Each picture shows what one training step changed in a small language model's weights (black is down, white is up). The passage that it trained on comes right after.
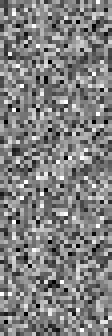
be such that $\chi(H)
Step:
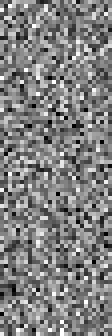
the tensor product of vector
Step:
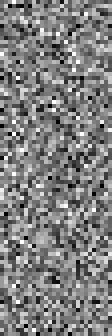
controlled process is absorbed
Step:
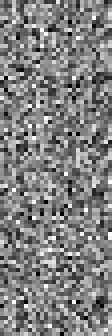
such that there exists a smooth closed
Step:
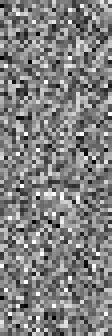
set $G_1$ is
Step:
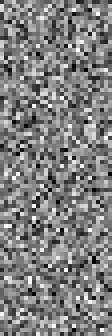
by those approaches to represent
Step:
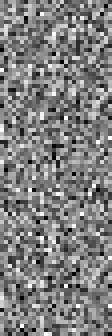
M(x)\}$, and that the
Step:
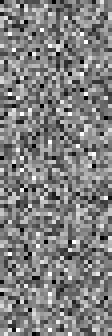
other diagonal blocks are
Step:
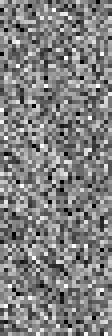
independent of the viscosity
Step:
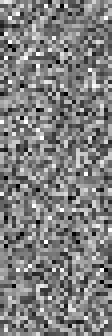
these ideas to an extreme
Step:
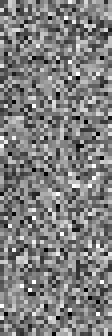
are a few additional
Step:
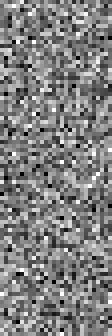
equal subintervals.
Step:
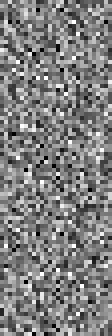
of Mathematics and
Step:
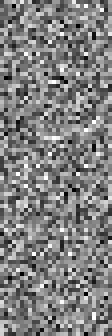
computational aspects of their
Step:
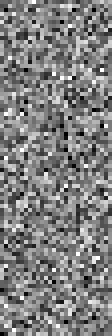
be continuously controlled at all points
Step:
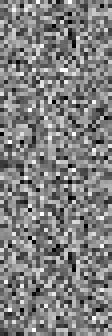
will be crucial for the
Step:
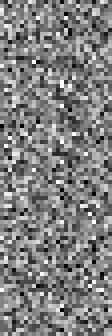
determination of the number of
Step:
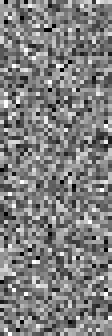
a holomorphic frame field;
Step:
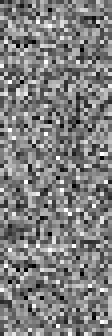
on the deformation space of
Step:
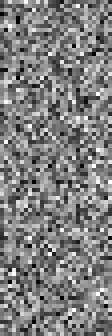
address is the
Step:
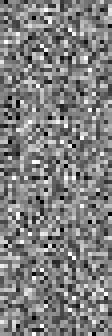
$\PPP_n \subseteq
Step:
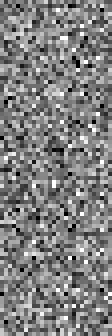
(M,\Z ) $ such that
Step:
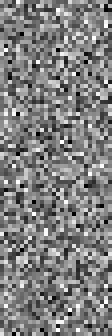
ones for which one can draw
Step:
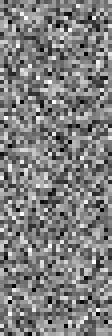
dual coordinate ascent methods for
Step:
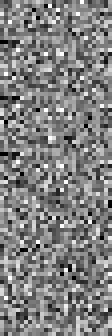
from the substrate, is
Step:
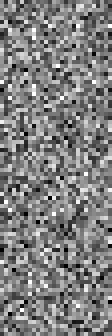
its extremity on the
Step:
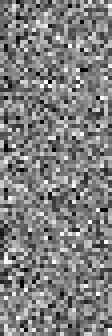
above, $\AinfV_{\lambda
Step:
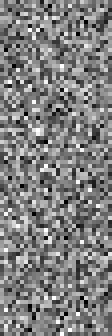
d$-dimensional brownian
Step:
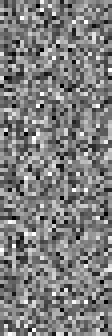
multiple edges between any pair of
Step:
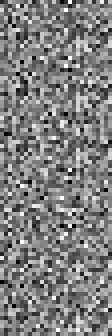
following notation will be used
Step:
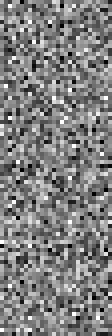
+ \Delta t\,\boldsymbol
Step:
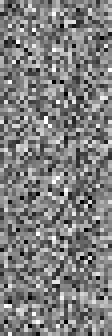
convenience of future
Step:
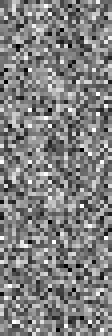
$s$ such that the function
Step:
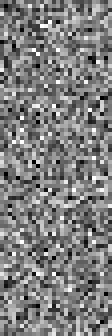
Alain Valette for
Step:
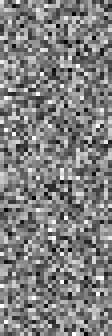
the dependence on the distribution was
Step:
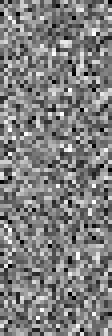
Szeged, Aradi
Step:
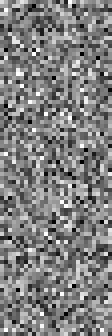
a Stieltjes
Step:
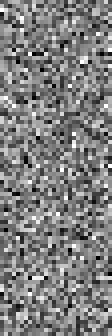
by Dion \emph{et
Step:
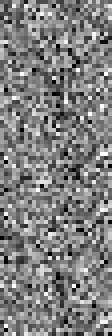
of $R$. For each
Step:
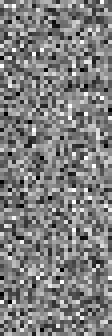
parametric equations of this cone
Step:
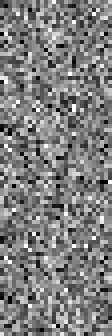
with generator $y$ of
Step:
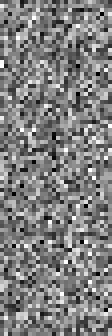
inventiveness, while
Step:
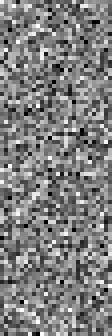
We are going to show that
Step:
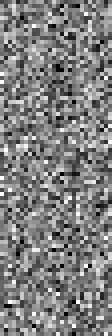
But we are not done
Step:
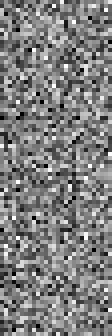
\begin{thm}[Proof is
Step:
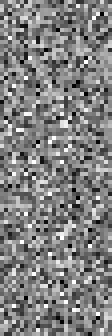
at time $t=1$ using
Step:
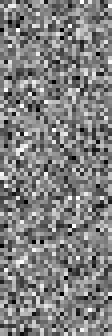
specialized cutting plane
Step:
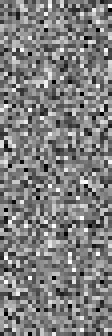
any $\lambda<\mu$, we assume
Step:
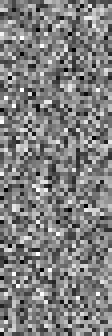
eigenvector associated with the smaller
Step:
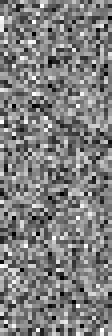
an easy application of
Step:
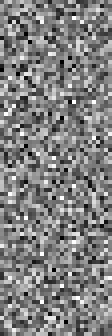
is possible to use it both as
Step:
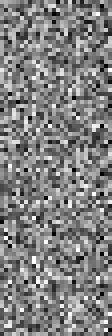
nilpotent, the matrix
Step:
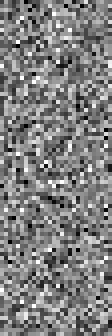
to $\theta$ weakly
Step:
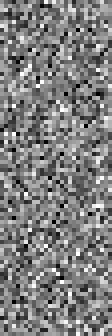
the Mahler measure of the
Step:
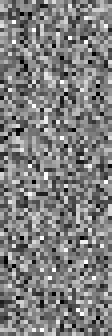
greater or lesser
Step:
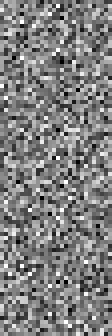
to be the source,
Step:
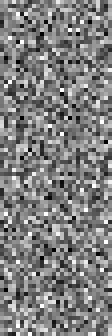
(0,R)$ is such that
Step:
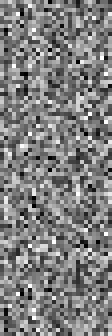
Lemma 3.2 yields that
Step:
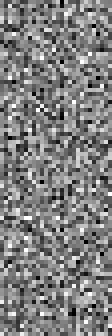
t \leq \delta \mbox{
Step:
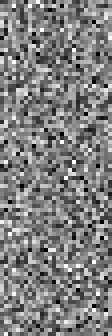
defining the time evolution
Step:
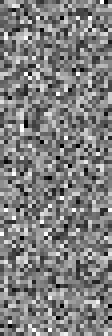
stochastic differential equations
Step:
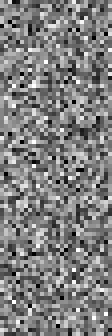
cost on the optimization vector
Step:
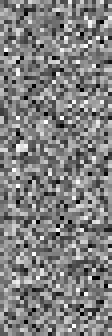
takes more steps and
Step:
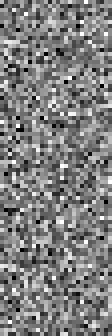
profile is subsequently
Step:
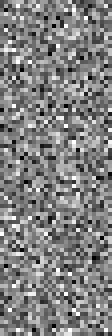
size of its operands.
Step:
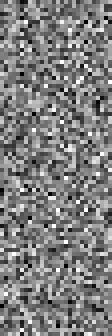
Below is a simple example.
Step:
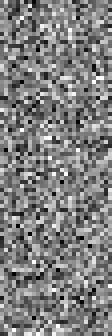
weakly in the uniform
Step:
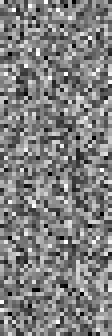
exist two suitable constants
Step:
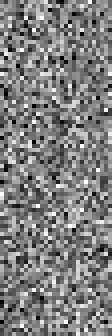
a Dirac distribution centred
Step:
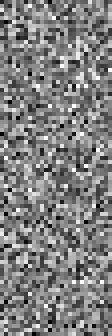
as follows. We can find a proper
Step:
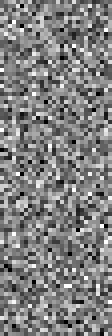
into consideration that the restricted
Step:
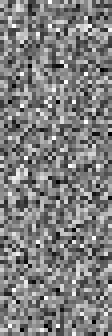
fluid is placed on
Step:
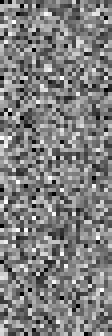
this is not the case in the
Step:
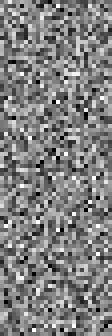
to be applied to
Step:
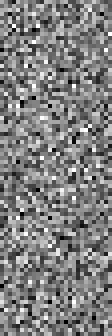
then induces a map
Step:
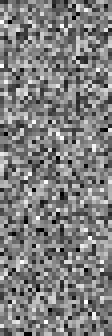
expressions of the first two
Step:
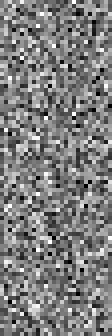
remaining cycles
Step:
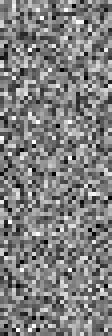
either can be used in
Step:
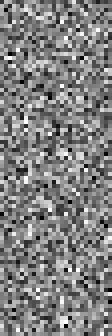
shows, for example, that points in
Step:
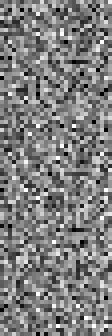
Here~$L$ is
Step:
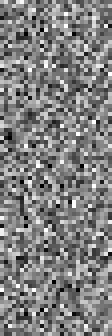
others than the open unit
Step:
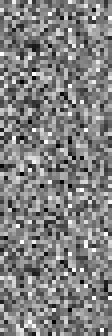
models (even in the
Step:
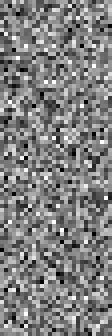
pseudomanifold with
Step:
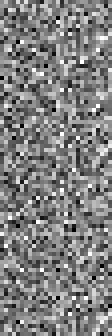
in Penrose's
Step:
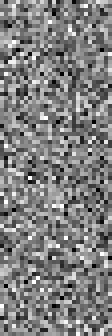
the substitution $w
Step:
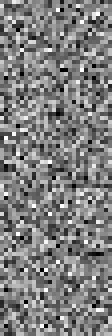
(or punctured)
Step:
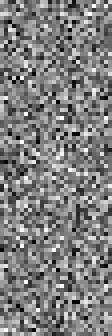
of morphisms in
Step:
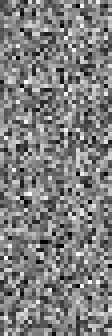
obtain \begin{equation}
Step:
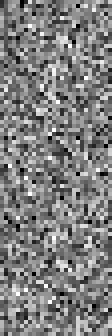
then, \begin{proposition}
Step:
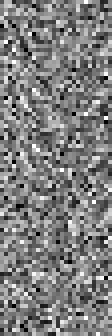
Dyn. Syst.,
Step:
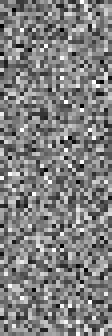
the warped product
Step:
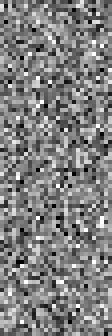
an excessive $Q$ and
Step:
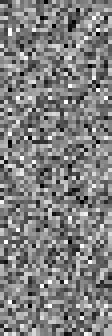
two methods enforce the
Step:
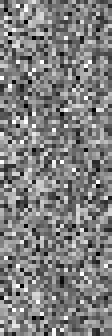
using transparent boundary conditions and
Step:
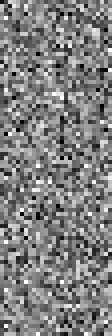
conditions for both $y$ and
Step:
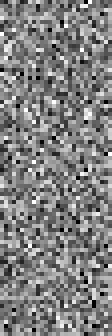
\right), $$ where if there is
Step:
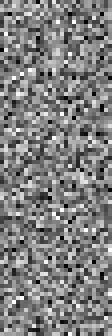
S^5$ with the following
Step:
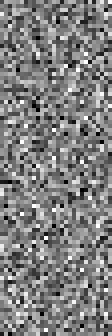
\section{Main result} Let
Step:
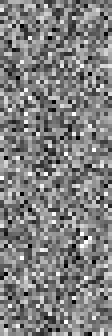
is not possible for any two
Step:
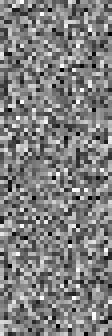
frames of reference,
